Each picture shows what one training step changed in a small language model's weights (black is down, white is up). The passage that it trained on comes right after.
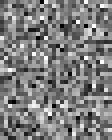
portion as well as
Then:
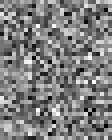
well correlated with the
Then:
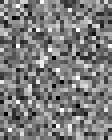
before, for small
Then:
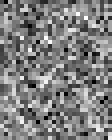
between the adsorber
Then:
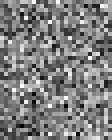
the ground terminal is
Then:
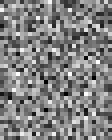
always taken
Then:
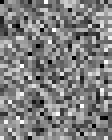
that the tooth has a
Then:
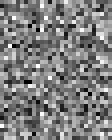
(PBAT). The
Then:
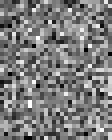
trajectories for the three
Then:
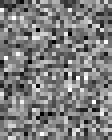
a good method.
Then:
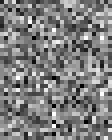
for the people's
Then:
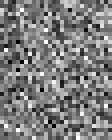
summary, our
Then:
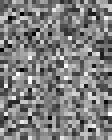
variance decreases
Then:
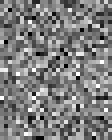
lower value would increase our
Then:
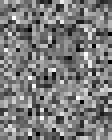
ADP at various
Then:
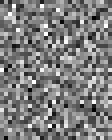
short and long range
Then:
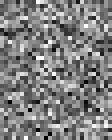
the total consumption of
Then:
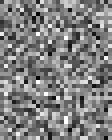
also significantly lower in
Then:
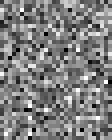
known even for the case
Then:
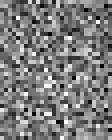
roughly half
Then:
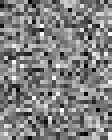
of the APs and
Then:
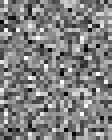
numerical examples proposed in
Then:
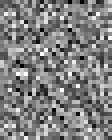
and J. M.
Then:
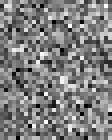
and normalize the
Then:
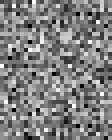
elastic energy and
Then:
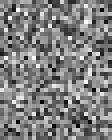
characteristics are quite
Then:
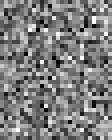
curvature K and the
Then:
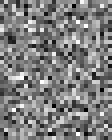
and the exploratory
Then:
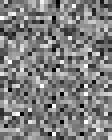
the claim is
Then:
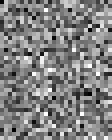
in the presence of three
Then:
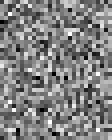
as essential a part
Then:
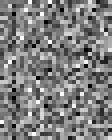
response inherently
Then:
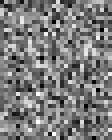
the experiments we show below
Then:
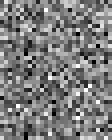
provide new insights into
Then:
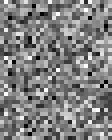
empirical studies
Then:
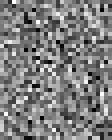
centroid. The
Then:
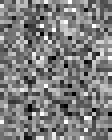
plasma, which
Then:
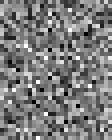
Thus, we take
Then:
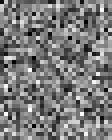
theory and experiment appear
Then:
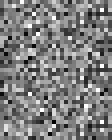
initialization process of the
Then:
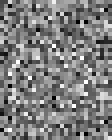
spectrum varying from
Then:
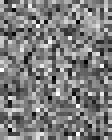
the grand mean
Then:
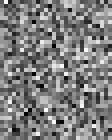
recurrent unit
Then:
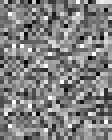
aged 18 years
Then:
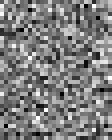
a black hole
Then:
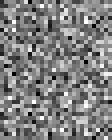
for the screening
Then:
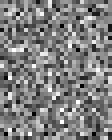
and the same X-ray
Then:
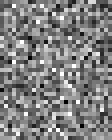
Ministry of
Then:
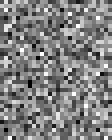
is represented in signed
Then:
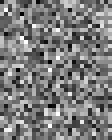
to the fact that this
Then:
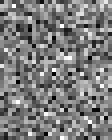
AQP in: quantum
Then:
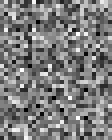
AGN disk through
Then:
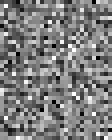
\beta }{\cos
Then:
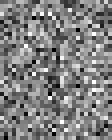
density is relatively low
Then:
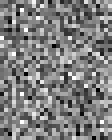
errors are provided
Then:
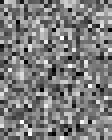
in Figure 1, the top
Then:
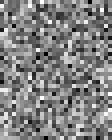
for Analytical
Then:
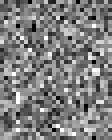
like chitosan,
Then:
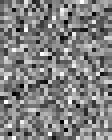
and non-essential
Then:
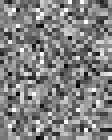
is accreted can be
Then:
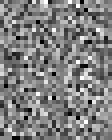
ranges meet in
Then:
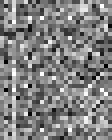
the media for
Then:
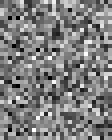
motivate future
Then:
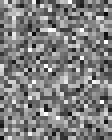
name Table
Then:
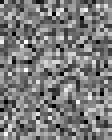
least one spectrum;
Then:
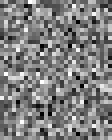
and extinction law
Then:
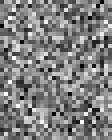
to agreements,
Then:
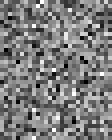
respect to optical power
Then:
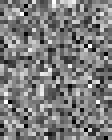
the innovation
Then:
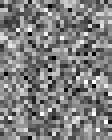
well justified.
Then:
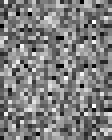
really depends on the
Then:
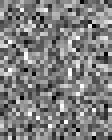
may serve as an
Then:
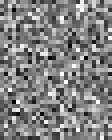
and chemistry.
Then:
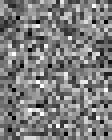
slightly more
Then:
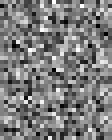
(National Public
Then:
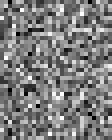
perform follow-up observations
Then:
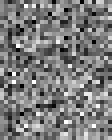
triangle, so the
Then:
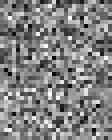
five Abell
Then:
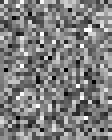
be productive unless their
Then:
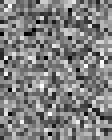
observations fairly
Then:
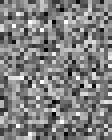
and laboratory
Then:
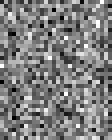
alter the quantity
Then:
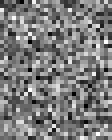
a representative of the
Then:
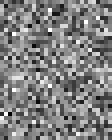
and support a policy
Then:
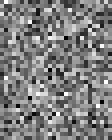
with water, extracted
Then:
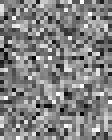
vital role of
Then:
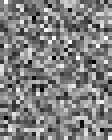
was concluded that
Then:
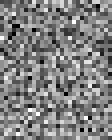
one that can happen
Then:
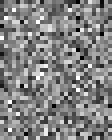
al. argue that
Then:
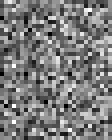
well-being. The
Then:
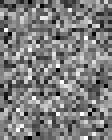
the IDs with the
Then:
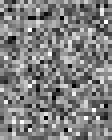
involve thousands
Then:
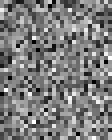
we offer two learning
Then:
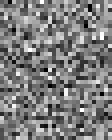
Agreement no.
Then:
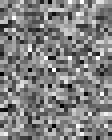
for AMI,
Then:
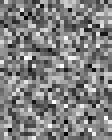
complement conventionally
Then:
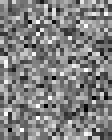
validate measurement
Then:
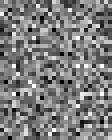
indices of each parameter
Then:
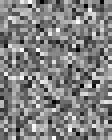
and labels) and
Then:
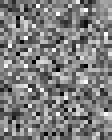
selected; three of
